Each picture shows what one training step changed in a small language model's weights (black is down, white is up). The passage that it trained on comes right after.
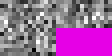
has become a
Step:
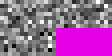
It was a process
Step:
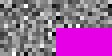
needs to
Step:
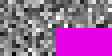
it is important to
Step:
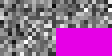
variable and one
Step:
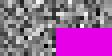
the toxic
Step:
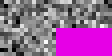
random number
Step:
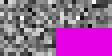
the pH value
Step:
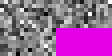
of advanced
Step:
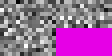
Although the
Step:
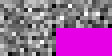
that the research was
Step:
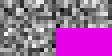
the quality of the
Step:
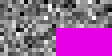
The steps
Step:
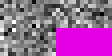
of VR
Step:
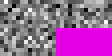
represented by the
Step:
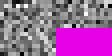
health concerns
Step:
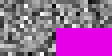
less affected.
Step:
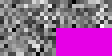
acidification with
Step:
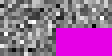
proposed Movement
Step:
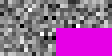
consider the input
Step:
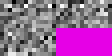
goods, services
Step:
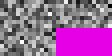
an extensive
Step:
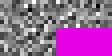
conditions were better than
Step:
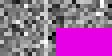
like any other
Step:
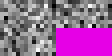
to find that part
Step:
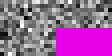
23% increased
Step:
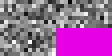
C₁ is
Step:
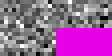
et al.
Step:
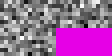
every sector
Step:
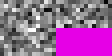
for deep learning
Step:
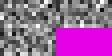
internal policies
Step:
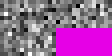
civic or
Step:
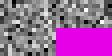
identity for the
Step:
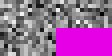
of expert
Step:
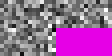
it is still
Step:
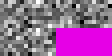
the discussion method
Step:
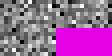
among others,
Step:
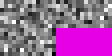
wilt was
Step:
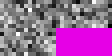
technology. The
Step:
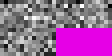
directly to
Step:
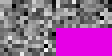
corporate to
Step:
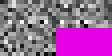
reach to be
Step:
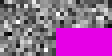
oven at
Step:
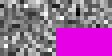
most common risk
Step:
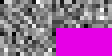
enabled by
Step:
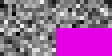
alpha test
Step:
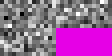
icon in
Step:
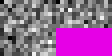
a marked
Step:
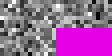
study. -
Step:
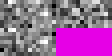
the same information one
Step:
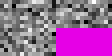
consumption compared to
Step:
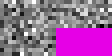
minimum sample size
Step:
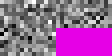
were evaluated for
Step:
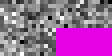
°C T
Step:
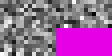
and frequency
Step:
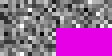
hydrogels are
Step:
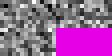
sub categories
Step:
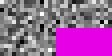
national accredited
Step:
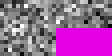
problems in
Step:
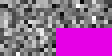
is based on the
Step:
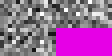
(the previous
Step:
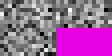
conducted to
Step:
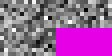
RU =
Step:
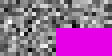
and distributed
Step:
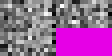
our work to
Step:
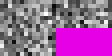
work to be
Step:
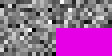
described in
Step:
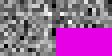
a line that
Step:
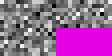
standard solution.
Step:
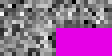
achieved through the
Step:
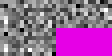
was a wide
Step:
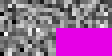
an integral
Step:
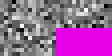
histogram for
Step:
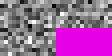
model is an
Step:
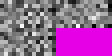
with respect to
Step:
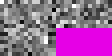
In most cases,
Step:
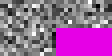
to compute the
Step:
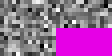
κ B
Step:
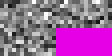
revised the
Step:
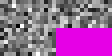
and losers
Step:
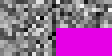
by visual
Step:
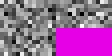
be 97 people
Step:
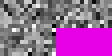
in Figure 2.
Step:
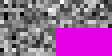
circulation for
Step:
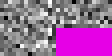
Have you
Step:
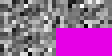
structures are
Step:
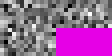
in distilled
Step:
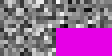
the tax
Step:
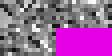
in the frequency
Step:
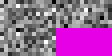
The male to
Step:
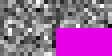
the content and
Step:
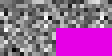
growth rate of
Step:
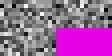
found in the
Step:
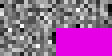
— on
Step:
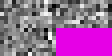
about the needs
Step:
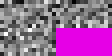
tool in their
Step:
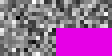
an inverted
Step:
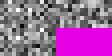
recent application
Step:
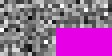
Statement The
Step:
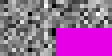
highlight that
